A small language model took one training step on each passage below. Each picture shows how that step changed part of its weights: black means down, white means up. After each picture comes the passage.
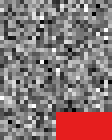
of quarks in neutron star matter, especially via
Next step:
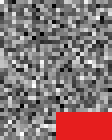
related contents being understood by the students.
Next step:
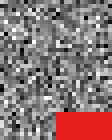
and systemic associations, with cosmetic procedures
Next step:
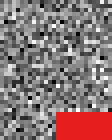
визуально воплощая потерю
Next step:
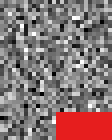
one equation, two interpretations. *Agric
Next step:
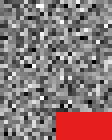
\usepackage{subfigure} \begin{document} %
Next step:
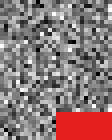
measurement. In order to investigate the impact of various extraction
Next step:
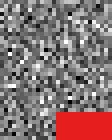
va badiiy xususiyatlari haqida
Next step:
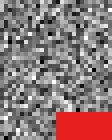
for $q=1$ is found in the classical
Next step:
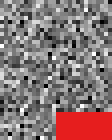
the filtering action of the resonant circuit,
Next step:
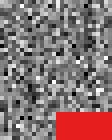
with the framework we have chosen here, we use in the
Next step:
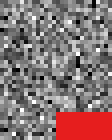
ўзига хос турмуш ва
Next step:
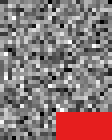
the client knows the restaurants in the
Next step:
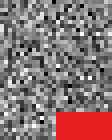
legal por violência sexual, as barreiras
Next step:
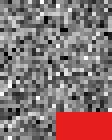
bahwa Pendidikan agama
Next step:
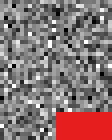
mini black holes which will include Standard Model particles
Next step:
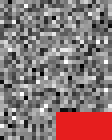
not able to satisfy. The new data-logger
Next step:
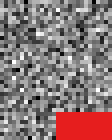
and \eqref{relations_rho}. In figure
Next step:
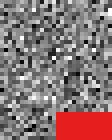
do this by summing up the annuities of
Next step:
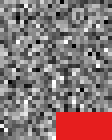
and differentiation strategies have not been consistently implemented in
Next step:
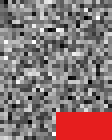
вариант олинган бўлиб,
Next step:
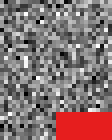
explanations to scientific knowledge given possible connections directed
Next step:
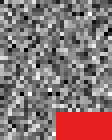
2 \quad \text{for} \quad i =
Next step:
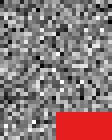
Uzbekistan. Also, all the
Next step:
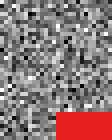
The relevance of multipole terms in the interaction potential
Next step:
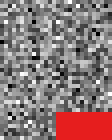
area (~4000 km²). The map tested during
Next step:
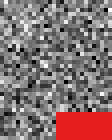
- 180) o'tkir tishlari
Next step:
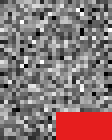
сводится к констатации
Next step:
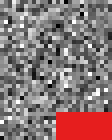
de neurogênese. (Figuras, 5
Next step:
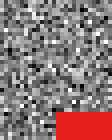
of dual education for vocational education and the problems identified
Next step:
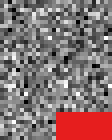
для возможных атак и случайных
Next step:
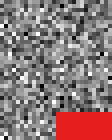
I have submitted thus far, the course
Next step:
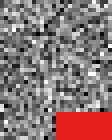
эса анча камайди, яъни
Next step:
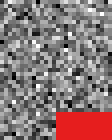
live weight of bulls of group III by the
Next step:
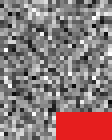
cross section bounds down by more than two orders of
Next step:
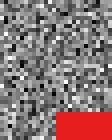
without resorting to specific new ingredients
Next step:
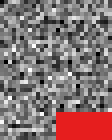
direction of the wind impose setting sound levels prior to each
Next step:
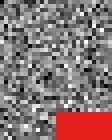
the first order Hawking-Page transition
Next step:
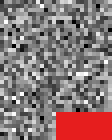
as 't Hooft anomaly matching
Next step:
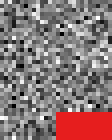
run between the University of Leipzig, Germany
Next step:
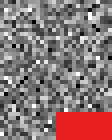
un contexte académique multidisciplinaire
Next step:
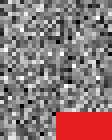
collaboration between employers and employees, and one important
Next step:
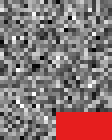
of changes in citizens' attitudes towards
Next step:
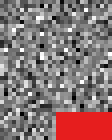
LC) obtained using atmospheric plasma
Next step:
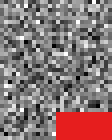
последние 30 лет ассортимент
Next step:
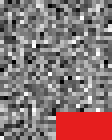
\title{The distance of the Fornax
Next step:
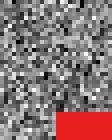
disorders. Men who experience disorders in
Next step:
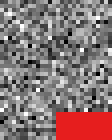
of physical properties can be predicted. --- [*]
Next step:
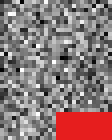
Ivanov, V., & Xie, F.
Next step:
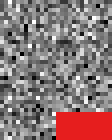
DC power supply. The filament was placed at
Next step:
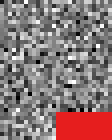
смисли, які не лежать на
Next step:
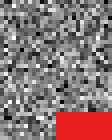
We shall try to prove this by
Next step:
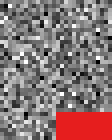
Luthra², Department of Language and
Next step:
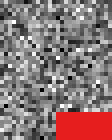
MASALALARI VA ULARNING
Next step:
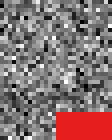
annotinorum; petala
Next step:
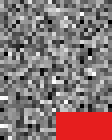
in the vicinity of the boiling point
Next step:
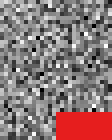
emissão de novas ATE após
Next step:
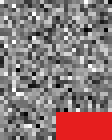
a given field in a different one. This is performed by
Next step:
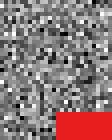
wichtigen ersten Schicht kann dies zu
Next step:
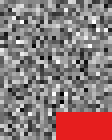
wake redirection is suggested in which a feedback
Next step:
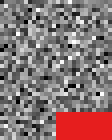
e normas citados, ele não foi
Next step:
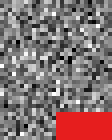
must be one or more phases with free energy below that of
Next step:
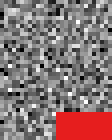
the data, deleting all unnecessary
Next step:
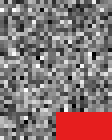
mm, umumiy og'irligi
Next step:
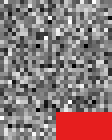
spherical with radius $R$. Usually,
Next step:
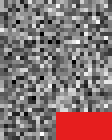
in the withdrawn group, as compared with
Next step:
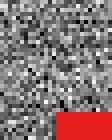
barkamol jismoniy holati
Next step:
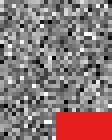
of STVOs are very promising. Furthermore, the
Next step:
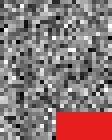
$C(\theta,\beta)$ is almost constant with respect
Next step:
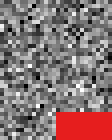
prior results may be a useful intermediate-level exercise to
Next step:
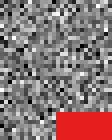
“Qozi Suqrot aytdi:
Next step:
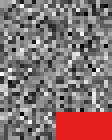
with the expression obtained by Engelbrecht,
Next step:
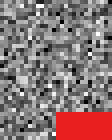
the contexts of mass graves research as well as how
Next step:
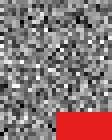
invest in bilateral agreements that consider social justice
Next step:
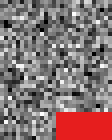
fitting homogeneous SSA, homogeneous FFA,
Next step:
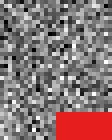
\maketitle \begin{abstract} MICADO
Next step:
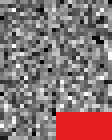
section studies the structure of this transitional domain and shows
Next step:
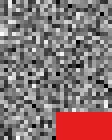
kannalta merkityksellisiä
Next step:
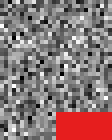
These advances are particularly relevant in the development of cables
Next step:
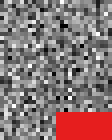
hepatitis are unaware of the disease,
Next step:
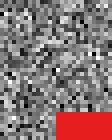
break off linkages between lignin monomer or
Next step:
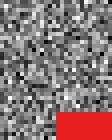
a conservative bound, as any increase in resolution will lead
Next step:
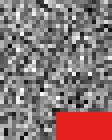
(PAH emitting area) surrounded by
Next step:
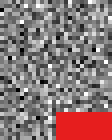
усыновления детей гражданами
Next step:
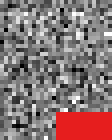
pemerintah pusat dan
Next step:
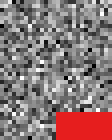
undertaken at the request of Mishima
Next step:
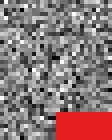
liste n'est probablement pas
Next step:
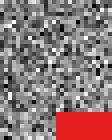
же сорок один двор
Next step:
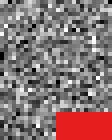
the year of publication was unlimited, which allowed
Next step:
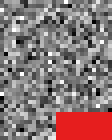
energy component, accounting for approximately 74$\%$
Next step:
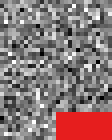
managed by Fermi Research Alliance, LLC
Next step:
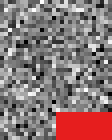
postpartum period and do not include longer-term
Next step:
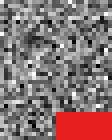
pattern of the target optical mode, i.e., by
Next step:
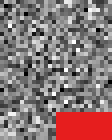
costume estranho para que a residência da
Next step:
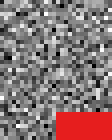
prose and speech. He was objective and
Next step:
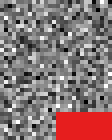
yoshdagi bolalarning ingliz tili
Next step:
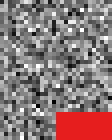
son éducation et son expérience). -
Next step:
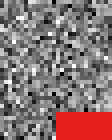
ações que visem maximizar as formas de
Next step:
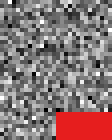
due to the different zero points used.}, STMAG,
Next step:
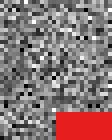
ребенку в ходе воспитания
